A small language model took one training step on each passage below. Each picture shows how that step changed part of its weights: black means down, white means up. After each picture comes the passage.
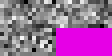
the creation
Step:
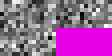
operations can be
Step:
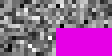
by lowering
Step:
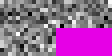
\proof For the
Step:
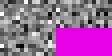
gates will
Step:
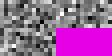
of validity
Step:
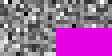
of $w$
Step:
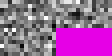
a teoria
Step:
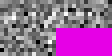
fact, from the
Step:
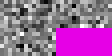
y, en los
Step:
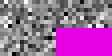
the lack of
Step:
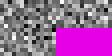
a function of the
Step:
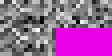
emission is
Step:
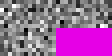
exact ones
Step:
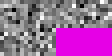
this work, we
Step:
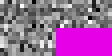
due to the
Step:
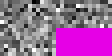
Oficial da
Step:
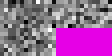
the approximation
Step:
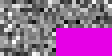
corresponding question
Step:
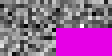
the limit in which
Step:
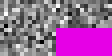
to left
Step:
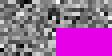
motion on
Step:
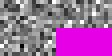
in einem
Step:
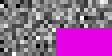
being the
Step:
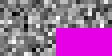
exists an
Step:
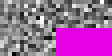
the realization of
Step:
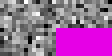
that the cell
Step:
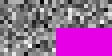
results for such a
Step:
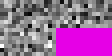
bundles and
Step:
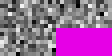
is refined
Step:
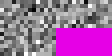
if one fixes
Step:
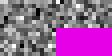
con la pared
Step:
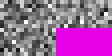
define a
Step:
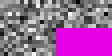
The {\em linear
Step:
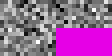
the time interval
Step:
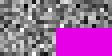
En plus,
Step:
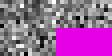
mass that can be
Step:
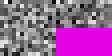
$\gamma$ with
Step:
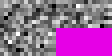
large compared
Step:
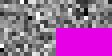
bir konu
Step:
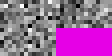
o esquema
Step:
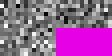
by opening
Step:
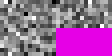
\Delta$ be
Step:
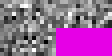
determined by the
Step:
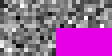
de tempo,
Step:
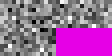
product of the
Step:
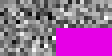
there is a
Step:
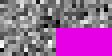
max}$, where
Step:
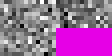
The dependence on
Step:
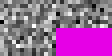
about three
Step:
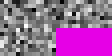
is given in the
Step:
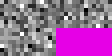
black line
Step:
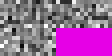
in control of
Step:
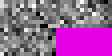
well approximated
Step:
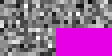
perform better as
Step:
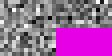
sum of any two
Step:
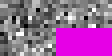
numbers of
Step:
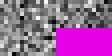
the estimate of
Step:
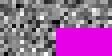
an independent
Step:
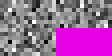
generalized FC
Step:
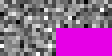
her 2
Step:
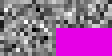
need values of order
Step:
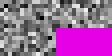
thin limit,
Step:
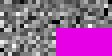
parameters are shown
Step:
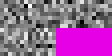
in vigore
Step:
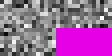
second term in the
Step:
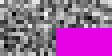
we have $$
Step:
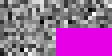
2: Time
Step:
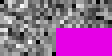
the competence
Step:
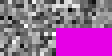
high energies,
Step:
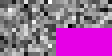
the use of
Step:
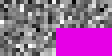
ve dikey
